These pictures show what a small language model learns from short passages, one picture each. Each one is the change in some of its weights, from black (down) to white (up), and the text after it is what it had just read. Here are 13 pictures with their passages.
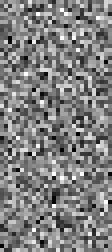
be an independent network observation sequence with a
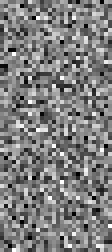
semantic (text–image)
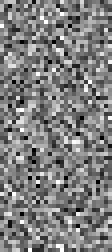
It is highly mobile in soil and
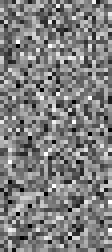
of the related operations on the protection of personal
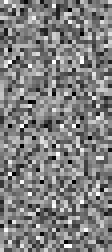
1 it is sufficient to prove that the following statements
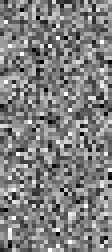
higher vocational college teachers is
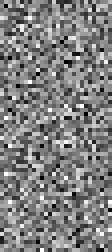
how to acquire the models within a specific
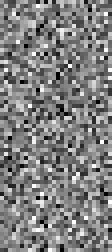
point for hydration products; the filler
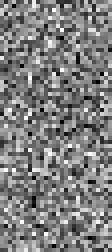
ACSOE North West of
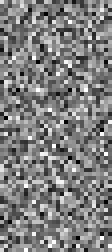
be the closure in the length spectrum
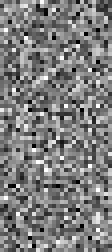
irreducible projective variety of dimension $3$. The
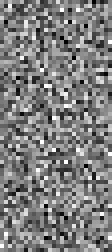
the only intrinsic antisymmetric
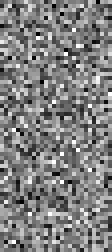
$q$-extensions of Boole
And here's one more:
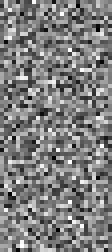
and approach in this paper. A particular point configuration
